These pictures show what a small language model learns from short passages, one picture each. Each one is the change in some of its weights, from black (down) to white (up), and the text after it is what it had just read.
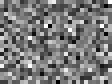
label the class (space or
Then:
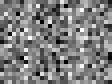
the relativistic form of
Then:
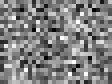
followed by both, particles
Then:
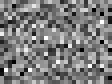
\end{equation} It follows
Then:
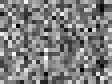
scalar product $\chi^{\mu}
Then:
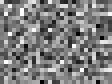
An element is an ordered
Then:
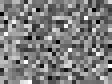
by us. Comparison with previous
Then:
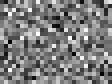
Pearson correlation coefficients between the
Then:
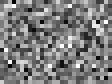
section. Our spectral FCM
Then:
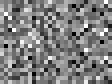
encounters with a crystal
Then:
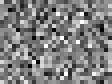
the best-fitting value and
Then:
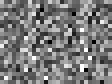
the system in which we study the
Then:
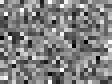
The modified surfaces are
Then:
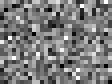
To measure $q(t)$
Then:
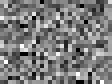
variety of design studies
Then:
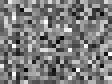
all external legs are set at
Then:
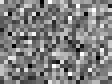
The dataset includes detailed counts
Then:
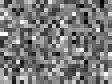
similar to the proof of
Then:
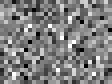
measured DMs for the best individual
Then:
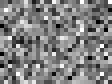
forwarded to the specified
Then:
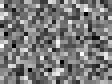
that we perform the measurements in the
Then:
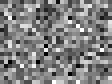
with respect to the null operator
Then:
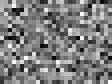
were necessary to adequately
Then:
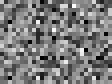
and dynamics of the system for three
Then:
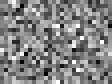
neutron transfer channels may not be sufficient
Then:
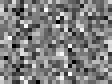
fits the observed mass better than
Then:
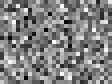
parity violation,
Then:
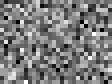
LB (in projection)
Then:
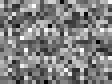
\begin{enumerate} \item
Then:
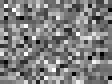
and the Stark-shift
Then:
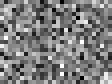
to each device, and to
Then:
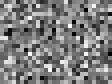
instance, in Figs.
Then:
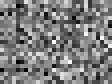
88~\um$ emission.
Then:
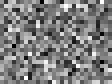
other nations is as vital
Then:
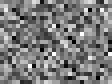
to facilitate training a
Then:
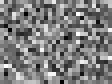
Reduction Using
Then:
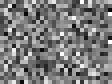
quantitative difference, $Q$
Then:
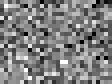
of dusty plasmas and
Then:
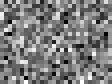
results and discussions on the
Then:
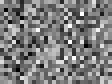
metrics, the relationship
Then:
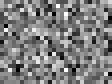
Suppose that the path
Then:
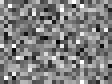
noise thermometry against the
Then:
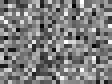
nodes), which then spread and
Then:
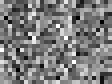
case, the critical learning rate above
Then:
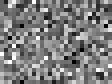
the filter is applied maternal
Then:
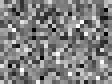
the various one-way signals
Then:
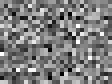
shows a difference image of the
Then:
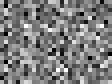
From the fit with the power law
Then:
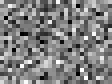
energy bands of each graphite
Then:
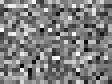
Our new results show many more phase
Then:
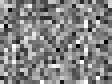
depth measurements with high angular resolution but
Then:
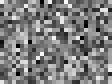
Quantum Mechanics.
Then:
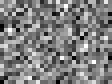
Suppl. Fig.~1
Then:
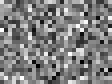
intervals and for the three
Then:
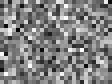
dominant metabolic
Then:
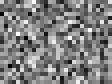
if we consider a fluid particle on
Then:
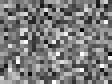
activity. A direct comparison with
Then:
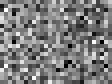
small portion of runs
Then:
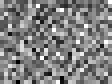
the hydrodynamic equations obtained by
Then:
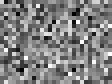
the other hand, both factors act
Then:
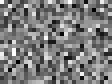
In the 1D geometry, the
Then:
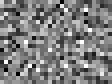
the most inclusive processes in
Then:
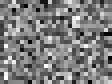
of mainly local ones.
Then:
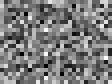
results confirm the presence of regular
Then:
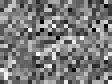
in the presented research.\\
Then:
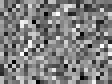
we assume $\theta^{x}$
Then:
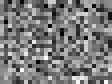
off the emitting cavity
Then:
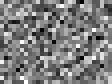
domain mediating the interactions in
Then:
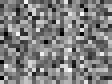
dot products, as compared
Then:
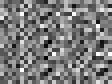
function is presented can be expected to
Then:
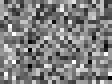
the prediction error. It can be
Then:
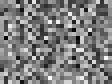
have already said, if there
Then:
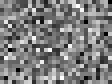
field within the discharge.
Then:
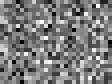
principle provides a convenient
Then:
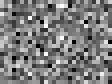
and vehicle
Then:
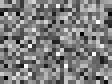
a beam in such a way that
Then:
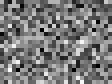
of the common "read the
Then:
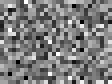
1.5. The derived masses
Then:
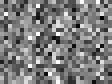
the differential equation satisfied by
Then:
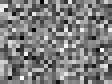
some global metric. Examples
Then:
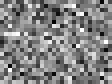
the maximum topological gap, but
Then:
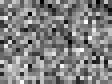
and robust tool for detecting
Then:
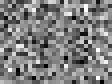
Using the collective spin operators
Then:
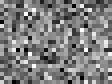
mm core area, which
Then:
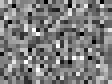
discriminant of
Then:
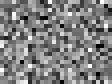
-- Hartry -- Fock
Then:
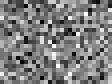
of a centrifugal
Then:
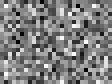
the observed disease dynamics.
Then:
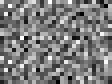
The T-dependence of the
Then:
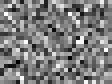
a $1^\circ$ field
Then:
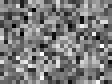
turnover time and,
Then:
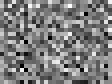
$\rho_A$ for the
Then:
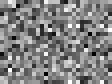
connection~\footnote{Our metric
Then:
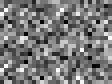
analysis of the applicability of the
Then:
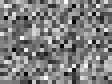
Pressure}} \cdot
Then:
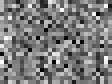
would never converge to a
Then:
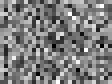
be viewed as the end product
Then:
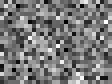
section given by \ben
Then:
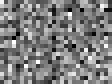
(about 10K) as
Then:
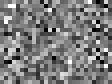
in St. Louis,
